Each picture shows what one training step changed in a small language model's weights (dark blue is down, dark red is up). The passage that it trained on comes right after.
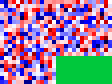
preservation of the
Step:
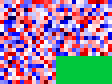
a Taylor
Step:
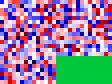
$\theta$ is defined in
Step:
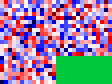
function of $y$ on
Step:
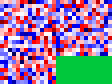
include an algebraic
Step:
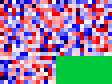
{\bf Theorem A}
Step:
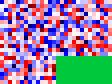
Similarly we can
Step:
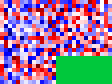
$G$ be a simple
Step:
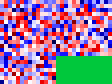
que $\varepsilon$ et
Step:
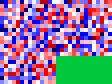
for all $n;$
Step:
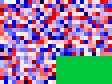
The algebra $A^-$
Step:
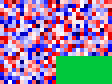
space consists of a unique
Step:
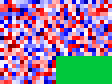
sufficiently small. By
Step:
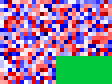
convex nonlinear
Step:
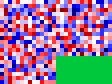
which at the same time
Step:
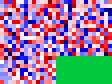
being fibrant
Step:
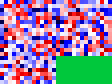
et Millson
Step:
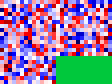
coordinate change, the
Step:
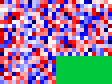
analysis in this
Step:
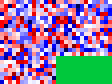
first values of $d$
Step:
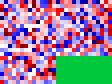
prove that $ \la C
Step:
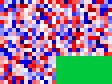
B, C$ and
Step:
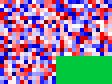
for various symmetry
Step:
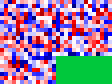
in order to find an
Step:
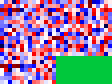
that, for almost
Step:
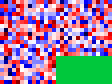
cochain satisfying
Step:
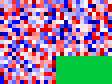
$\chi$. This setup
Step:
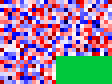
the trivial relation,
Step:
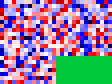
compact complex manifold of complex
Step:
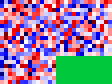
Polygamma functions of
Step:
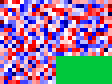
via a geometric
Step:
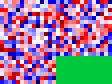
respectively. The parameters for
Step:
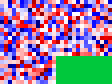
by $C$ various
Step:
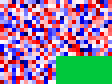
trajectories from
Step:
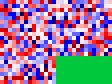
its strength.
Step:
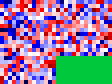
a_l$ and
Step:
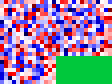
this quotient,
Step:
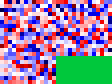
in $\GammaH$,
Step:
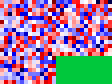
the theorem. For a control
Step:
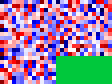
Primes -
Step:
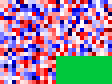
to $\llbracket
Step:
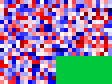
which it is not possible
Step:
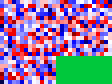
second term on the
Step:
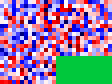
{\mathbb R})$ is the
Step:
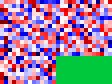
account that the
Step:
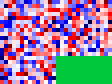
surface of degree 2. The
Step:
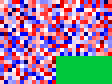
the respective central
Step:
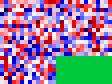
can nevertheless
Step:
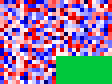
an improved dependence
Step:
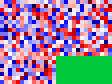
$\D$, the completion
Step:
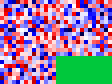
such as simulated
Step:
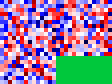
structure. Therefore, it
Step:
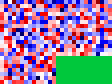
crunch at
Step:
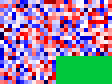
isomorphically embeds
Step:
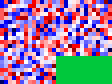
if $V$ satisfies
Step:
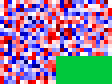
stack of curves and
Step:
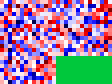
denoted ${\cal
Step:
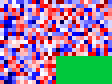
group of $G$-module
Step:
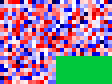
denotes the weighted
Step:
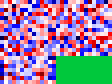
justified by the
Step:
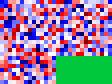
ideal of $kG$.
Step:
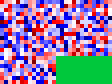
difficult to
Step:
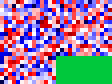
On obtient
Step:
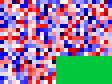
connected to moduli spaces:
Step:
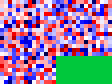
processes are coupled
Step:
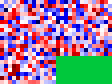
second Cheeger constant
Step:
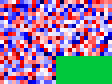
solely on the second
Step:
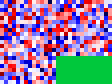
and \begin{eqnarray*}
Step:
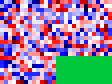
surface Stokes model
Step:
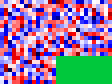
optimal value of c can
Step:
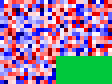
those of the form
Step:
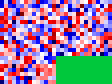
\beta - \alpha <
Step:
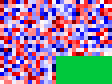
of lockdown
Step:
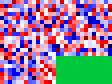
which preserves the sets
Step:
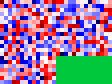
object (as
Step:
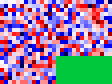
point of views
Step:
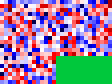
recurrence as the
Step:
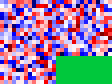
abelian cover from
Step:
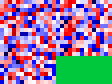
one has to introduce the
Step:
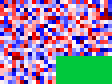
The only property that we need
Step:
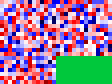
of Theorem~4.2
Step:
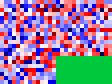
$Jy$ is linear
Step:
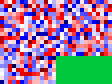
$\tilde C(R,
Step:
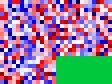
$N$ with all
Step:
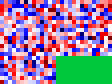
formula (cf.
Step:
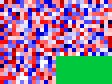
compression and 1
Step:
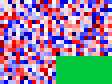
we shuffle the
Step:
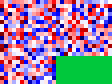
the proof of the second
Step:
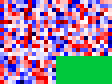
wenn die
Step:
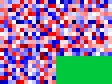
Piu and C.
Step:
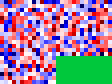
structures and rate
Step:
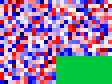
allows to consider an
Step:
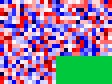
of commutative Banach
